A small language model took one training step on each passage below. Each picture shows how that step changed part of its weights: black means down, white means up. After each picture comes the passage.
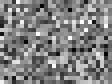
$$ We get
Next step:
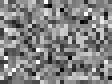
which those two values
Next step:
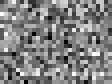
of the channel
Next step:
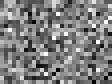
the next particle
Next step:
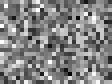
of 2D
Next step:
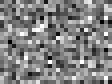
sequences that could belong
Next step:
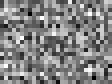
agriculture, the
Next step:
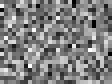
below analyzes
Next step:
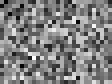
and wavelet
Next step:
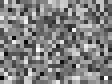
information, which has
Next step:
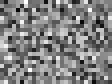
can monitor field
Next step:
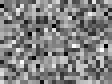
Satisfaction level
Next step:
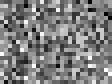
thickening and
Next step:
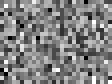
mechanical treatment was
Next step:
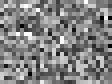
count was lower in
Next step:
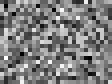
is positive.
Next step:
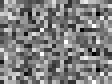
the problem of absolute
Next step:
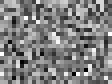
(see Figure
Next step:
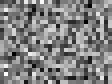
and then, taking
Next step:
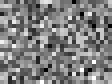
of VED networks
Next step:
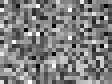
Simple modifications
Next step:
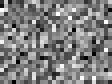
degrade if
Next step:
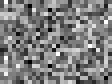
this is just a
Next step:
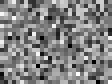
of Wardha
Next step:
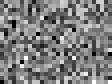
other. Also,
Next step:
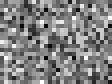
of conservative methods
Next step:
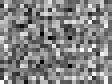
we can choose
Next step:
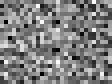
microfinance has
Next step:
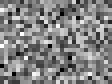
were calculated, thus
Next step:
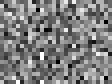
drop wise
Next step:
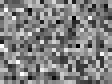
following graduation from
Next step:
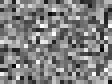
a way that is
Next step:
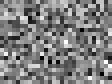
using color in
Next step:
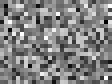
& \dTo
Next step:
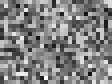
trivial, so we
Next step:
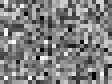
In this study,
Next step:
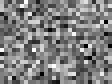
\normalsize The
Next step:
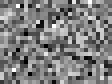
be any variety over
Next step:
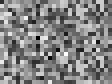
from fault
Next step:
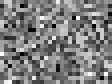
Hilbert spaces on
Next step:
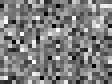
shallow water models
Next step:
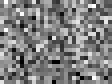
$T$ is
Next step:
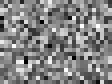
of u, weighted
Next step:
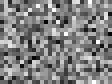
the bandwidth
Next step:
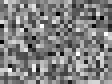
an estimation method using
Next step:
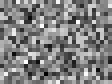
and used as input
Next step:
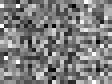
the relation between the
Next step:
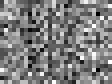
the maximal fraction of
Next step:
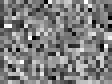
numerical examples to demonstrate
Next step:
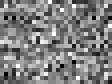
a well known
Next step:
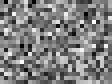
inequality follows from applying
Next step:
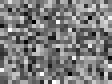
optimality of the
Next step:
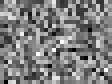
the past have presented
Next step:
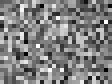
\forall i$
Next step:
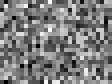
known as the
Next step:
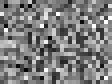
this paper:
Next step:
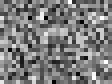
to $p$
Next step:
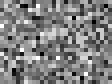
Degree of
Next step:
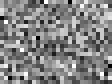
incoming information,
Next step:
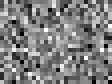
these sequences and so
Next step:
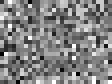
associated with a true
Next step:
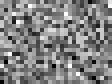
on SVM.
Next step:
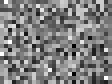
iterate for
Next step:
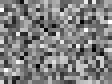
12.} To analyze
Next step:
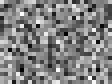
to the origin}
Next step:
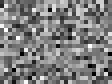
there is a consistent
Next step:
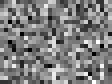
to suggest the following
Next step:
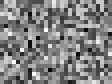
the thickness substrate
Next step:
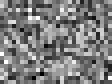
image will be obtained
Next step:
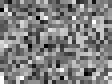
as indicative of
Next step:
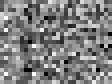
as the proof of
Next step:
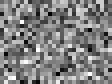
height which was most
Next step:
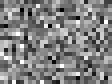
above algorithm the so
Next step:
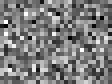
an adversary
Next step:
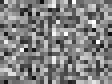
the Study
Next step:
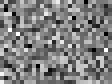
functional calculus
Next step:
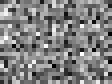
in some region.
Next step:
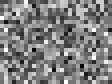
determined for each pair
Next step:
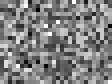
identifier infrastructure
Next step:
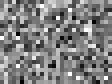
meat is not
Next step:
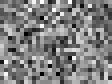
uncertainty has been
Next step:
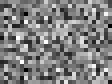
giving a new and
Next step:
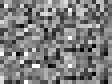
we are able to
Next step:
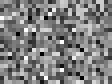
odd, then
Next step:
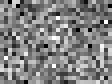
\item Given
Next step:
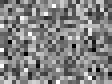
you by email
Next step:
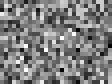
large, diverse
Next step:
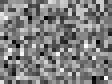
ascending sequence
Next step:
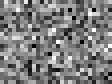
our walks
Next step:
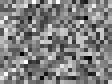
is as follows.
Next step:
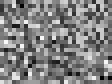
mass and radius of
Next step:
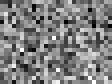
corresponding to the maximum
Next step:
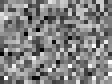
as a reference data
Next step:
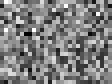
the reader is referred
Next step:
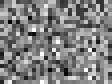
to show that the
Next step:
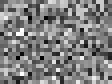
as new monitoring with
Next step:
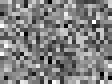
error in computing the
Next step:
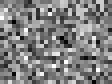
even with the same
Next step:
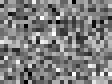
a recursion for
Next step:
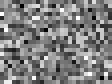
bounded functions on
